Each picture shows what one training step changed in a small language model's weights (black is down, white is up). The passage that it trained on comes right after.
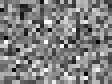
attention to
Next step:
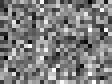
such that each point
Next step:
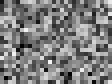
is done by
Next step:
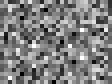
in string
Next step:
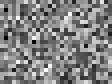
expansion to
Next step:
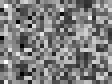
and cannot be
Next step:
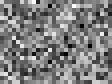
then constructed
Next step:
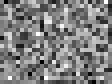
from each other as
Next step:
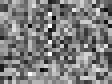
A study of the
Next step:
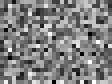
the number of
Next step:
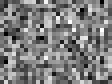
at least one
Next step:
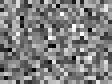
Center for
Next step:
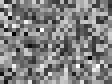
thus appears
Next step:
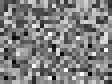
$\Delta t
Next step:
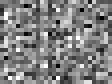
Thus $\alpha
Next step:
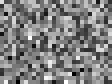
be found in the
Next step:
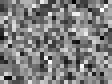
We consider a system
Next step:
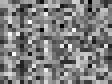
to the {\it
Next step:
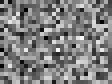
by allocating
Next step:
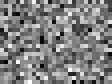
resulting action
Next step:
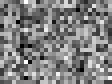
is similar to
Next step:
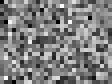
the exam,
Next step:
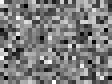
strong coupling, a
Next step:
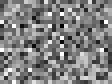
T. The
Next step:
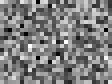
calculations of the
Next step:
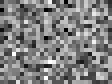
by Gaia
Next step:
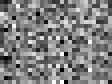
One potential
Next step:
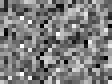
spinning particles
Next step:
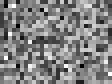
the lepton
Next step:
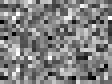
assert follows
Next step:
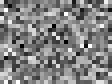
so this figure
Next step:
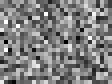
been put
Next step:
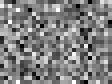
slab and the
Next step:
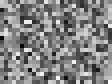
and simulations at
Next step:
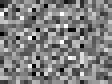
+ \rho
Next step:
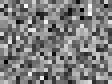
these cases,
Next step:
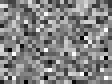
respondent and
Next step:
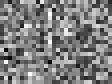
obtain a sample of
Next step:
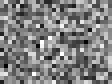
distribution just
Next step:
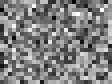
We also calculate
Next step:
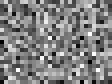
that the term
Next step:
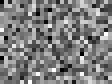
Our simulations
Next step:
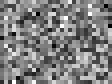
This work has
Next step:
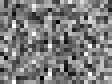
still lead
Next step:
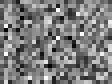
once is
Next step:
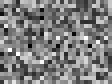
we exploit
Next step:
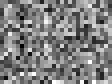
on the boundary
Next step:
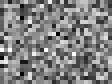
of CPL
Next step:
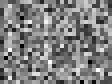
on the number of
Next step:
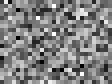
\ea The
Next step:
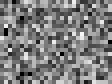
is the angle
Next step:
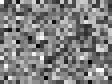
limit of equation
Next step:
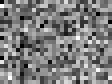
isolating its
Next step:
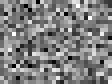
per mean free
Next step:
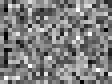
the nature of
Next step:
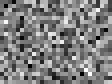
$q$ from
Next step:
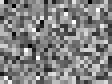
belongs to
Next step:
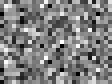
there are the
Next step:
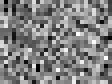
own set
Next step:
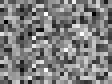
tool, which
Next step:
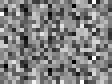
adding the corresponding
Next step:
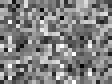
start with the
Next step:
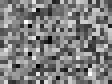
forms an
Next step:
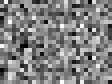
depending on the
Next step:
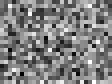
the sort of
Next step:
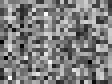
to the number of
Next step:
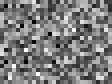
relation for
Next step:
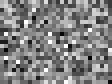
results to diverse
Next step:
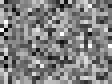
some nonzero
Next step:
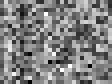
to get back
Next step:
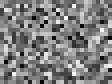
light red lines
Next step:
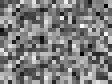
as a simple
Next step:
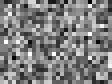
near the cell
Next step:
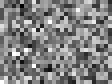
cross sections at
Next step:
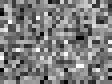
between the masses
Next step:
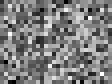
the affine
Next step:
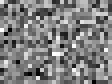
the fits are
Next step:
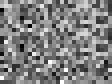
and $\Delta
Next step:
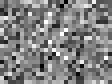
if a clear
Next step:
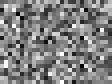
Centre for
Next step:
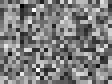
of flows within
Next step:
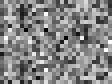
to position
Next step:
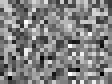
results in a very
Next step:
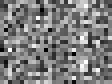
a large number of
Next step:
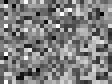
theory is most
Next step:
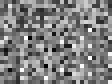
the increase in
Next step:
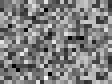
two research
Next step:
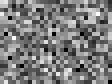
rotation, or
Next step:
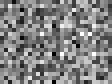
the model, the
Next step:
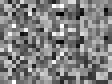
(see Figure
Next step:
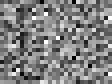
too small for
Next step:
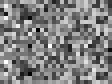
were taken under
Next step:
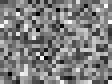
loss function
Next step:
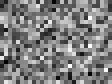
point one could
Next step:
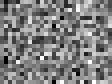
the case of
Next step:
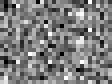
case user's
